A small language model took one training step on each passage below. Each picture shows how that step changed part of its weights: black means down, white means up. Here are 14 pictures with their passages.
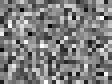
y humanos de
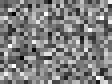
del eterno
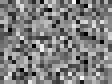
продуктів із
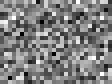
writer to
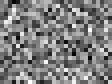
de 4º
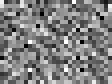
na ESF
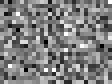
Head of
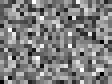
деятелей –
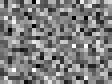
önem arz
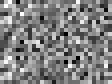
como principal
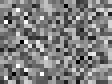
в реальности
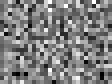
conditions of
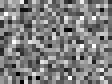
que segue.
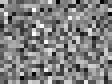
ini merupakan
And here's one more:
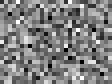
dias que a
